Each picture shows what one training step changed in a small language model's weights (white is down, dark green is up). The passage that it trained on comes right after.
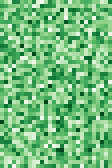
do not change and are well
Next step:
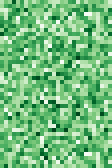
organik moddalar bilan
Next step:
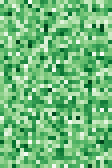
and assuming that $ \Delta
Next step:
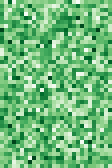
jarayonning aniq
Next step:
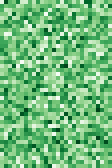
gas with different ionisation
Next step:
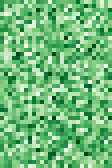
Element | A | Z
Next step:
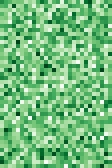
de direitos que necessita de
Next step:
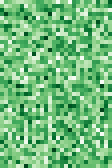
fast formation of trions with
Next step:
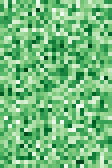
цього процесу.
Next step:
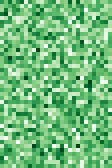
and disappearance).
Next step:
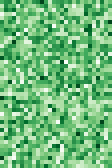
respectively. The resample set was
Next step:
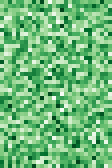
to Uzbek poets, as
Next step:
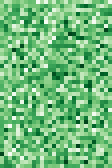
de la República
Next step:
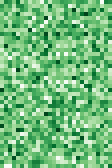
bir bosqichini
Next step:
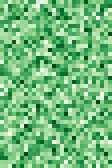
denote the average over all the
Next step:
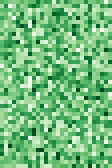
seller is thus given
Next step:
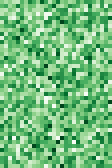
reactions to the network (see
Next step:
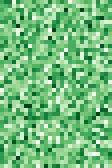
iron with twelve
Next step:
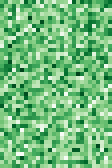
previous section. A nice
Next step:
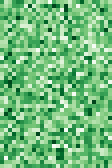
power profiles and external
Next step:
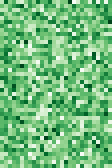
isothermal sound
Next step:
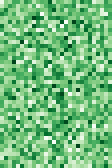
and partly by grants
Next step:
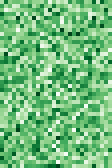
foi conduzida a
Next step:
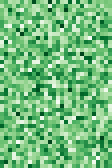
to write the code specific
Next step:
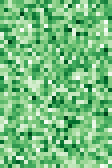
prelungiri cu
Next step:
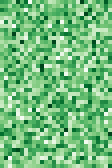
farside components, we have
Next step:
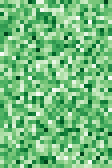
EoS universality can be
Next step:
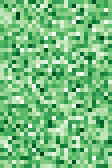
a sua integralidade pode
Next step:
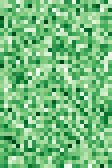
puede realizarse el
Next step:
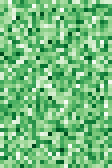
modulation from the nonlinearity
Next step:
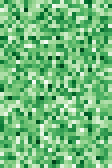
the medical field is determined not
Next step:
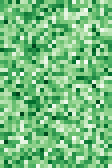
effect to be pursued
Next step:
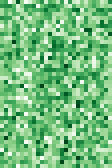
приобретенных и
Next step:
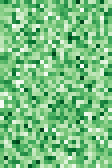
refinement of the Zn
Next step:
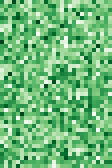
sequence of power measurements made
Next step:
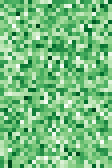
a number of $R =
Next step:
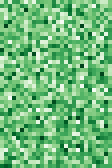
por professores da rede
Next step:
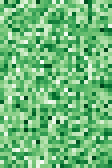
observables. In order to
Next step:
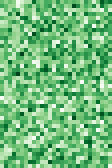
show the $\mub$ and
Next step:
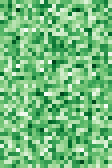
п. Кошик,
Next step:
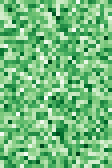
upravené v PK
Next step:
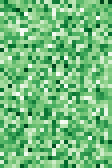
The lower left part of the figure
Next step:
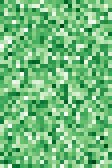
distances between vertices in a
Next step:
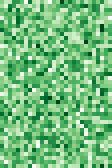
\}$ represents the set of
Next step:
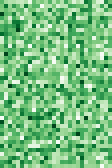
- Armazenamento seguro
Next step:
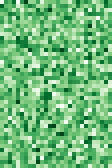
Ricci tensor under the
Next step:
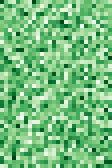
Business Research*,
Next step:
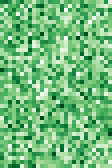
- Ariesca,
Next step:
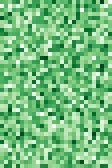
átomos bem como
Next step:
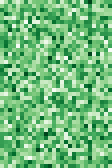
that over the course of
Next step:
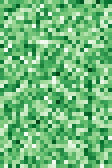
group of buildings at different
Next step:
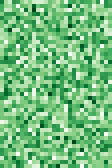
transmission, application support
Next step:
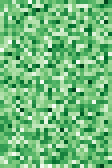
que aprisiona cada
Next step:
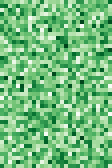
française du
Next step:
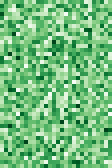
este tejido. Al
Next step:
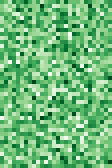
pode ser observado com
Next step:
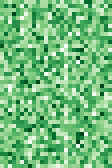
8). Таблица
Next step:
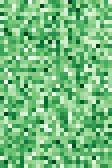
component spinors (denoting
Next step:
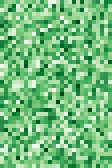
the reduction of infected
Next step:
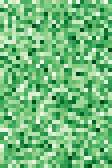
Orsay Cedex,
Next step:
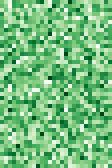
solution. The former are
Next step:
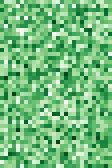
The solid line are the results
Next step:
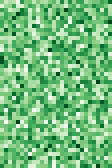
conclusões do estudo
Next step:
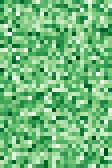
was revealed with all
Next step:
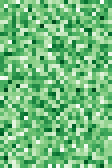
mesa dos consumidores
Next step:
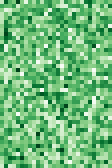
physics input, such a
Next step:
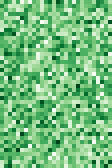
coefficient for $S+D$
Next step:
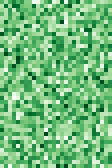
va mustaqil
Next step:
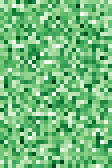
brightness of gas emission and
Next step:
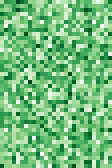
an essentially analytical
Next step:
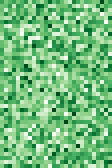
M., Tursunov
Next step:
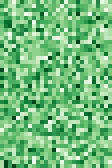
or were ejected. The
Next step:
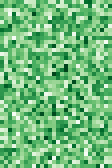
para el fomento del
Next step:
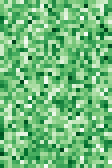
packet while ensuring
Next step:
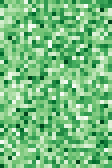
CNT field-effect
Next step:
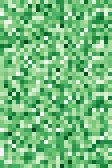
$W^\pm$ and the
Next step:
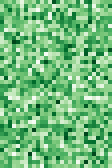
Soya o'simligi
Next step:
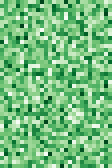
Below we give the
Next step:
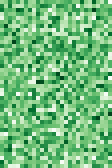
языку (Ф.
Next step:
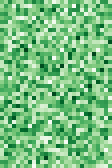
is accessible only with
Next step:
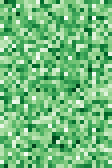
integration of fuzzy
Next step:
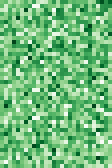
for extending the spatial and
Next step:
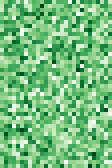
device simulator with 16
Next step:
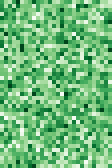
esta lógica,
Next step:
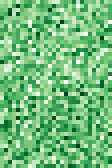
proyek pengembangan
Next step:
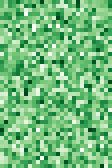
the levels of russian
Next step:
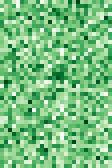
possível até fazer
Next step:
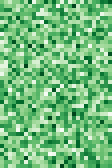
the second term vanishes.
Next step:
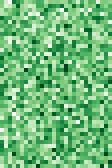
para el manejo del
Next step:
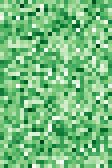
D'après les
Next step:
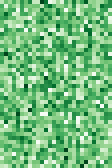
durată determinată -
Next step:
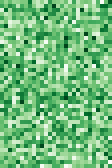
estoy bien*,
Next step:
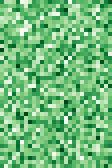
The best fit time to observations
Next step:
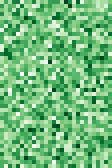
transform of the transfer function.
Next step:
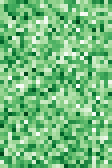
o'ziga xosligi
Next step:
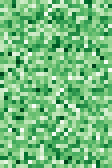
from a neutrino magnetic moment,
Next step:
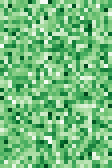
which not only provides people
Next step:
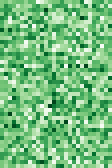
letra de 5 mm;
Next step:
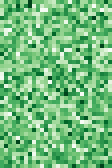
di controllo della
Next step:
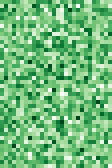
and hence, the associated
